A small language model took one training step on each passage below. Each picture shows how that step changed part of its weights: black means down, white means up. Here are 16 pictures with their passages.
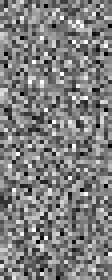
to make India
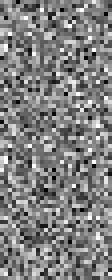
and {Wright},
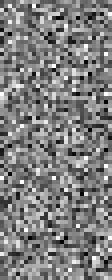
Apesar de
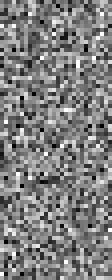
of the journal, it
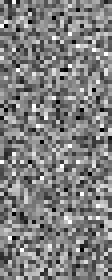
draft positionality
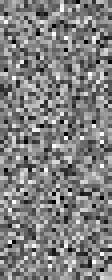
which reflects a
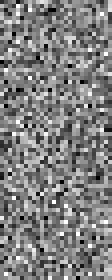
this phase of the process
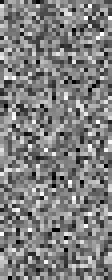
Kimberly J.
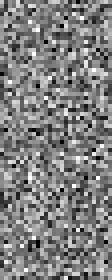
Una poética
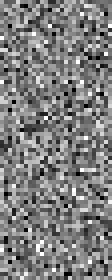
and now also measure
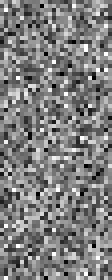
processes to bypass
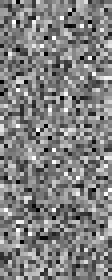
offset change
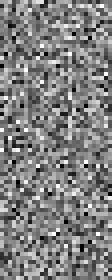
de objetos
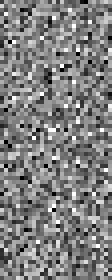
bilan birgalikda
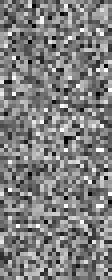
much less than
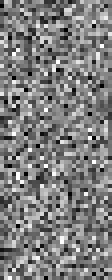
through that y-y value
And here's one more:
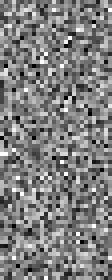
can potencialize the
